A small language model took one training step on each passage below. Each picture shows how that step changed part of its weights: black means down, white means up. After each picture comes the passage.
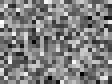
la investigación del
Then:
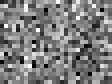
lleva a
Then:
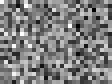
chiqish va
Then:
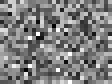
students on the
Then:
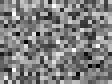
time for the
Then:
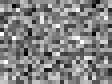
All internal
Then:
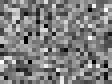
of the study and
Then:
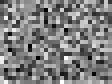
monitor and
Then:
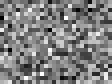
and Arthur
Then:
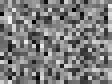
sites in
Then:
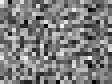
to expect that
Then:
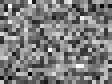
publicados entre
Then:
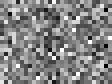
different approaches to
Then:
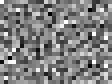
in the most
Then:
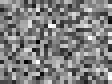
to ±
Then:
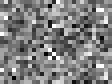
per cent).
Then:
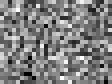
to enhance
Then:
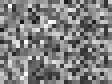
condições como
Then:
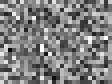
information provided to
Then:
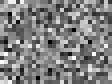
methods in
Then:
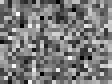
extract the
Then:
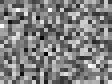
to form an
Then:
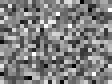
retenção e
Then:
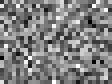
M lactic
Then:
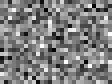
tasks more
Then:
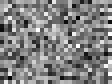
contains all
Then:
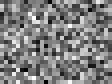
formation of
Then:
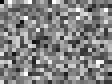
meio de
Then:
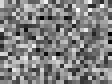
strength that
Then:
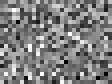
the roles of
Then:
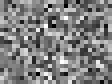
e crítica
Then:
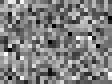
methods that students
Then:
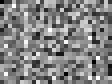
que seja
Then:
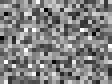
derived from
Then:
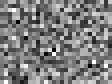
the population
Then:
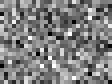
value of 1 to
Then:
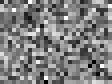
adduct method
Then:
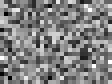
not to give
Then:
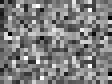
shopper with
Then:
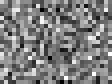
to follow than to
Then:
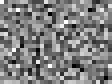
in the form of
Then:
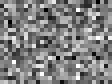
two materials show
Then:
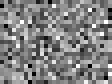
decrease the
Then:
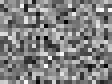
compared with the
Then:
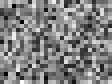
pericol .
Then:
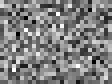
3 3 Material
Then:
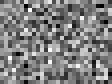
Jansen and
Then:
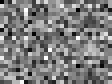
parte, la
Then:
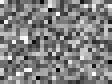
left. This
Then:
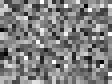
tuzum va
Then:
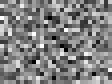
would communicate
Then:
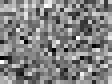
been created in
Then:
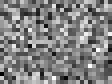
of the Results
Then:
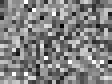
way of
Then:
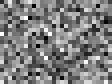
del principio
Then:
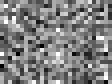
cut of a
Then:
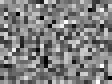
in performing
